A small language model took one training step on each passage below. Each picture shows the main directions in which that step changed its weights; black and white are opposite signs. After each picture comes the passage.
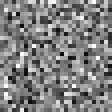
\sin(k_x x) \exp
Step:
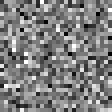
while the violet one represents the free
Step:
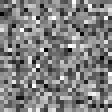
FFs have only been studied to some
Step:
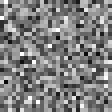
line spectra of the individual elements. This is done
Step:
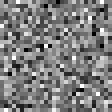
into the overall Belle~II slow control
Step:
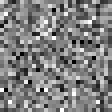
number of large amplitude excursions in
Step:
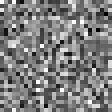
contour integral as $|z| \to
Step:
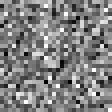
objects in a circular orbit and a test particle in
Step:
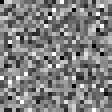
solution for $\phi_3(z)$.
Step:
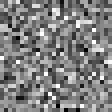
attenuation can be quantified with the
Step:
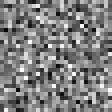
\in E_i , e_j
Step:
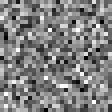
of this signal must also be consistent with the null
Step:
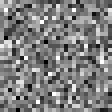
compared with the permanent metals these
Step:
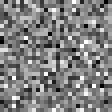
the channel they share. Similarly we can define an
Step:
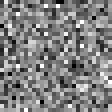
results from the capacitive sensor in the
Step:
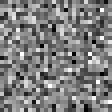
appropriate tailoring of the plasma density along propagation.
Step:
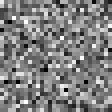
= 1,2$ denotes the index of the
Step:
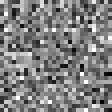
local probing of the electronic transport properties of the
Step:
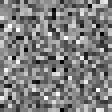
are the cross-power spectrum between the reference signal
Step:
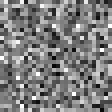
with observed relic density is shown in
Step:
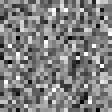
model was used in the decoding, which was
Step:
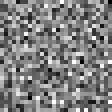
two-operand functions (if that it possible
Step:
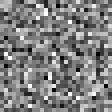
>$8mJy) sub-mm
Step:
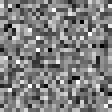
such samples. At room temperature, these
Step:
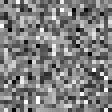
the background from converting photons (bottom). The
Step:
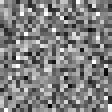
A (upper two figures) and phase B
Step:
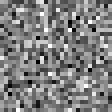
detail the results of the X-ray analysis of
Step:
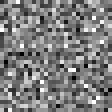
of the coil are optimized subject to constraints that
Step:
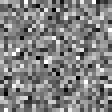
tree level, but become massive radiatively through their
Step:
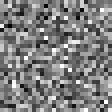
performance, it is critical to understand Design for
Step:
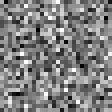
X-ray trail at its symmetric axis,
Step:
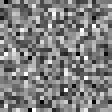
is considerably more complicated than the corresponding
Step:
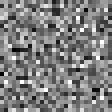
features of a band, on $S$. We
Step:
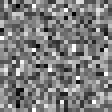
factor. The ISM is known to be composed
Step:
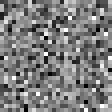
baryon ones exceed the contribution of plasma and radiation
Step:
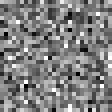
Fig. 2(a). The relevant parameters are
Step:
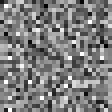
effects and based on that analyze an estimation algorithm for
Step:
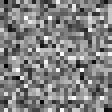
do not feature perfect anti-vortices, but
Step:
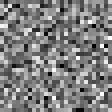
operating on different window sizes. The model also shows
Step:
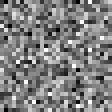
as it can be seen in Fig.
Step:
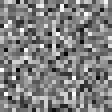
levels $p \sim 0.12$ where
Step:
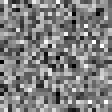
from simulation are overlaid on simulated background with
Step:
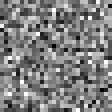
are also left and right eigenvectors of the
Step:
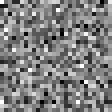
unusual negative and positive pretransitional
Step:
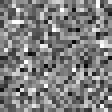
Alpha Magnetic Spectrometer
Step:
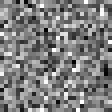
$N$ are given in the second and third
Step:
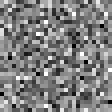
be introduced to divide the integration region over the
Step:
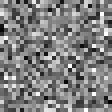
as $GM/R$ can be used only
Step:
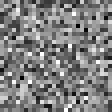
have no idea about the exact communication mechanism of the
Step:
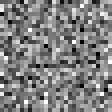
nano-diamonds, and
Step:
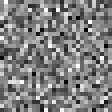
field case, the modes are two-fold
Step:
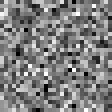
a single momentum can label both particle and quasiparticle
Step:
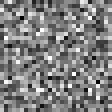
CXL memory. \item Host execution
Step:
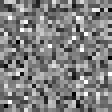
\citep[e.g., figure A5
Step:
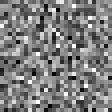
and the band tilt of these films are
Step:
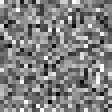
random number seeds and save the indices of the
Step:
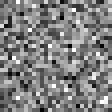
the linear identity \begin{align}
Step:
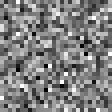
the DLIN assumption. More precisely, for
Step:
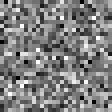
using the median of each set of measurements based on
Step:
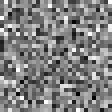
underlying mode structure is present also in the
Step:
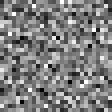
text. Forced spinning can be produced by
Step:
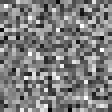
and that this mechanism is of a quite general
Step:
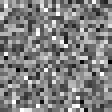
tunneling current, superconductivity, conservation law of
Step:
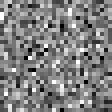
dimensions $\hat{\Delta}_i$ and
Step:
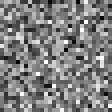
\centering \includegraphics[width=\linewidth]{}
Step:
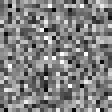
still external pressures that influence adoption, use
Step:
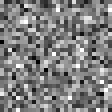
two dimensions, AAECC {\bf 11}
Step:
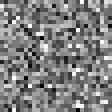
\begin{array}{cccc} cos
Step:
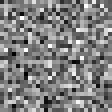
\right\} \label{rf1}
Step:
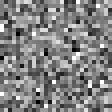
the unit cell is conserved. Combinations
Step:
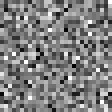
relevant to integrability in general. Our
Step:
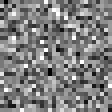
CCAs are successful. The reception of
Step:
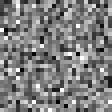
instability of $7\times10^{-13}$
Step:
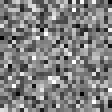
the RAR studies beyond the Local Universe In
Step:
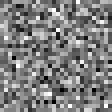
(and susceptible) mice.
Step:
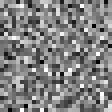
to large-scale kinetic energy growth between $t
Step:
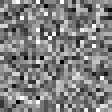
the Linear Dilaton direction, from
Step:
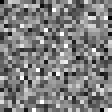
representation of single chain spectral functions of the operators contained
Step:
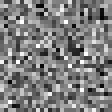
$$ where $\alpha_i$,
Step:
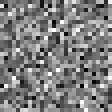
eigenstates of the generators $(57)$ satisfying
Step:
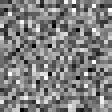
function $f_{C}()$ of time
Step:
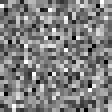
free-space OPO platforms. Fast bias
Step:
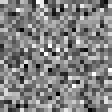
cases where the latter is more likely a
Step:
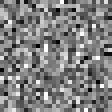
the dipole length, and $S$ is the
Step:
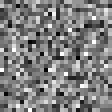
is added to $set_i$. This is
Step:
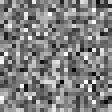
such as product, component, and priority are
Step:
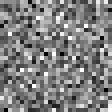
cloud, in which case the collision would no longer
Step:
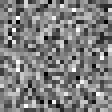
optimal pattern in a trade-space between
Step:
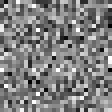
a strong enhancement of the zero-temperature critical field
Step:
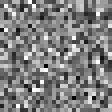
star. As a consequence it is very hard to
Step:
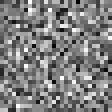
IKAROS}, volume = {63},
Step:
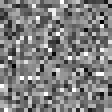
is fully contained in another or a variant fully
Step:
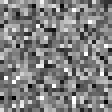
split in two. In Section II. we consider
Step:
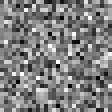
earlier. However, overall, both agree moderately
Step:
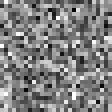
is highly sensitive to $|E_{c}|$.
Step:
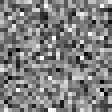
for passage times}, J. Phys. A:
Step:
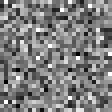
30 per pixel. The data were reduced using a
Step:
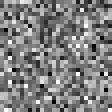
holon excitations on the half-filled background,
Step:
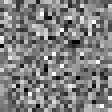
identify $M(r)$ as the mass contained
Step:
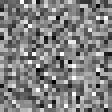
amount of succinic acid produced from
